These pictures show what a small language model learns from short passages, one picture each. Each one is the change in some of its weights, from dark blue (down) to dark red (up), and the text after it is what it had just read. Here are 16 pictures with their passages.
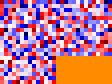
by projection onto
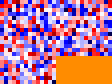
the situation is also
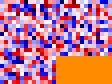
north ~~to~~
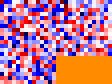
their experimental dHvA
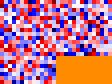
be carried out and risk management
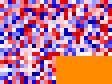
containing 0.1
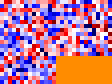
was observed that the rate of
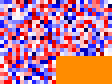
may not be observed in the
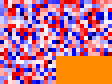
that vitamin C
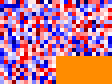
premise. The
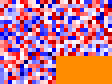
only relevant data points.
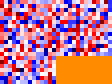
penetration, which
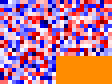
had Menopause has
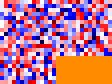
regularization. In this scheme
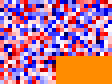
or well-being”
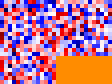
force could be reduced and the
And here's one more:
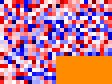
of larger effective area or better
